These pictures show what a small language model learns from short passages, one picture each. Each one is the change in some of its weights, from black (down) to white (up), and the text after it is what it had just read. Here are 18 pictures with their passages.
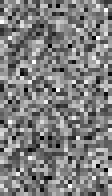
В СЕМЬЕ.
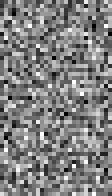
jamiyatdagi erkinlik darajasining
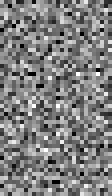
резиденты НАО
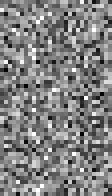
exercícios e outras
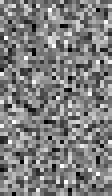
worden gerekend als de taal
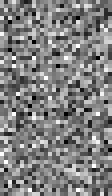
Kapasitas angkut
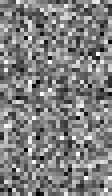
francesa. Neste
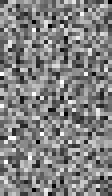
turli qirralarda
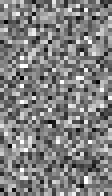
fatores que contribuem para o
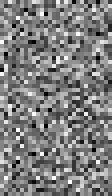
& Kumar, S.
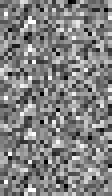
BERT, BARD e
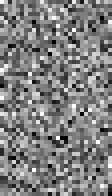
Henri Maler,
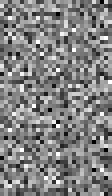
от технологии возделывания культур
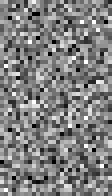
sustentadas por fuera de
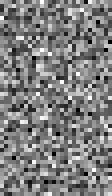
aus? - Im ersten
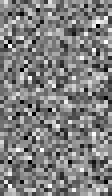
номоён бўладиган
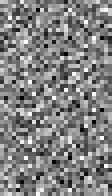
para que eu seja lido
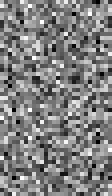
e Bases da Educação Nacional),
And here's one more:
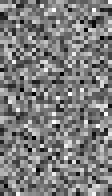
церкви в Україні
